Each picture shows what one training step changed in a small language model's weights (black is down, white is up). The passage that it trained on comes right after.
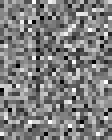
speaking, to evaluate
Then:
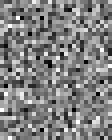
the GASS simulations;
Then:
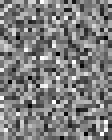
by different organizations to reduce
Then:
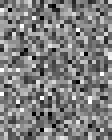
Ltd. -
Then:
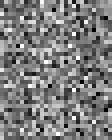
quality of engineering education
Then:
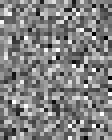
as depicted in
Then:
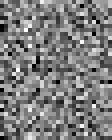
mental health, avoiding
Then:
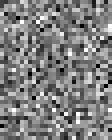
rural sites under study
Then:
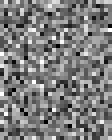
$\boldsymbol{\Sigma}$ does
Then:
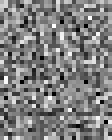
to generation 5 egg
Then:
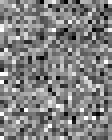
(but need not)
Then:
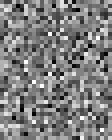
proper-time updates
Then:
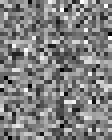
noted in this study,
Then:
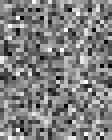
the localized states of
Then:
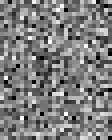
structure and summarize our
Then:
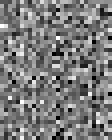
relative stability in situations where
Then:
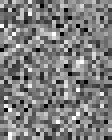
fixed point $\lim_{k
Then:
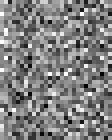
EU environmental legislation directly
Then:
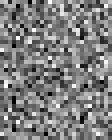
not violate its
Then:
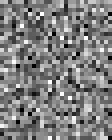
atom and can be used to
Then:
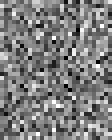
Health Population
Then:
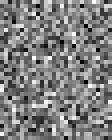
potting soil alone
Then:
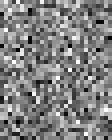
rhymes can be
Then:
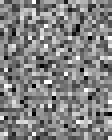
properties from single-band
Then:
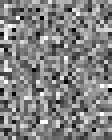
the same as, but with
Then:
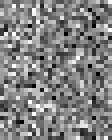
economy Aslı
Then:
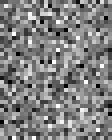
(SPSS) version
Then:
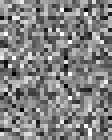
in this region can present a
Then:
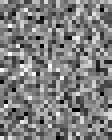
the image force than for the
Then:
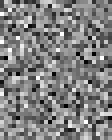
covered area and
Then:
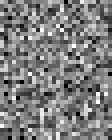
model could help to identify such
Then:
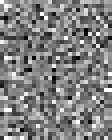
that the short-term
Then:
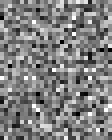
idler in the transmission
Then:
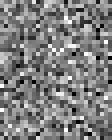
them also holds. %
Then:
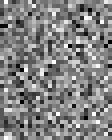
or replacing the
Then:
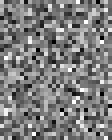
X-ray observations with large
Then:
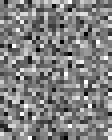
information in a physically
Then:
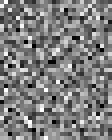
length 240 au.
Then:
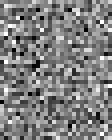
the future, but we can
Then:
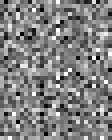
principles apply
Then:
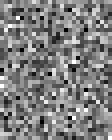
the condition that no alarm
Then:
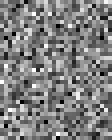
force; the inset
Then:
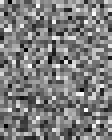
spatial-age gradient
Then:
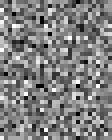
04 August
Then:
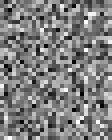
PDF of the
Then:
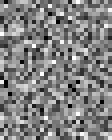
\={X}. When the
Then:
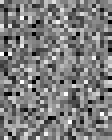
market performance. Consequently,
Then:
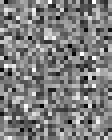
cadence in the
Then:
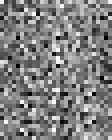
evolution is governed by
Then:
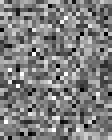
are activated by means
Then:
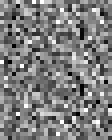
to accommodate additional
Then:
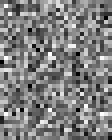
is not correlated,
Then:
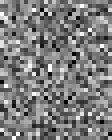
useful backdrop for
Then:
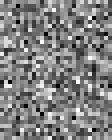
even powers of
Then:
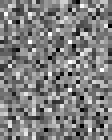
defined from diffusion tensor
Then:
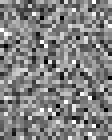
that are victims
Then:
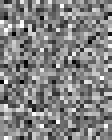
a two-level system
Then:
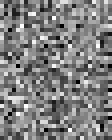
magnetic case it is in
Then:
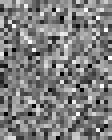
variable (i, j)
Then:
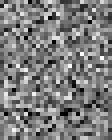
among team members.
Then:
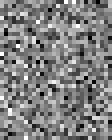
change many kernel
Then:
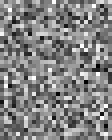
Rectangular plates
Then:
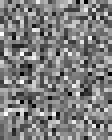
state the holographic
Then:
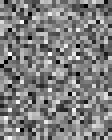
full curves are the
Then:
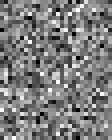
int counter1 = 0;
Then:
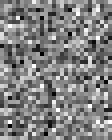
the normal direction of contacts
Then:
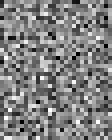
(N) of the
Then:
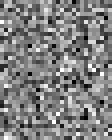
of the refractive index
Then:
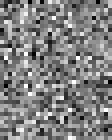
credit default
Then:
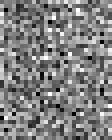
From an economic, sustainable
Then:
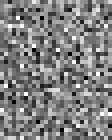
the geometric transmission factors,
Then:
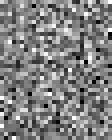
profile agrees with other
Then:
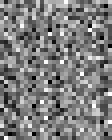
differential equation which provides a
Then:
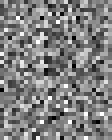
production. Decreased
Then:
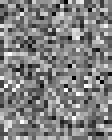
classes the set of
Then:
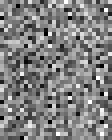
arbitrary and fails
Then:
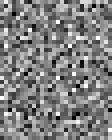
flow-meter to be
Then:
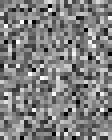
been unresolved.
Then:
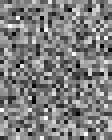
the 0.7 nm
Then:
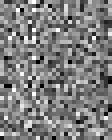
generate opacities as
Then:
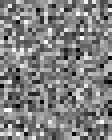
in the value of most
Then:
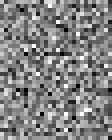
psychology and as
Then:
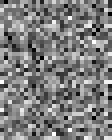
\newblock A new
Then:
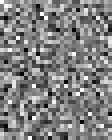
that of a conventional
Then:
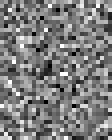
order of magnitude larger than both
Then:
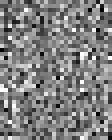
sample size calculation for this
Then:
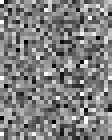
M Businessman,
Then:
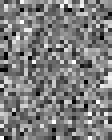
such a jet, but
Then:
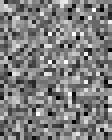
which state(s) should
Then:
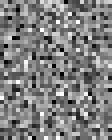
should tend to 1 and
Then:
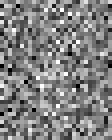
and then used to compute
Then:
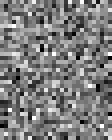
A higher value indicates a relatively
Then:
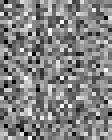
for further development of a more
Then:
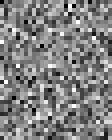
addition to its culinary
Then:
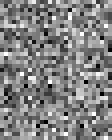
detect the characteristic peaks
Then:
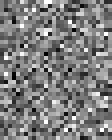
said crop yielded
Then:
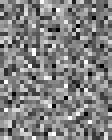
imaging of white matter
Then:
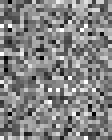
very valuable inputs
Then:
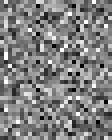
dramatically for
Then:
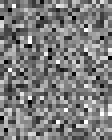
zone, with an average
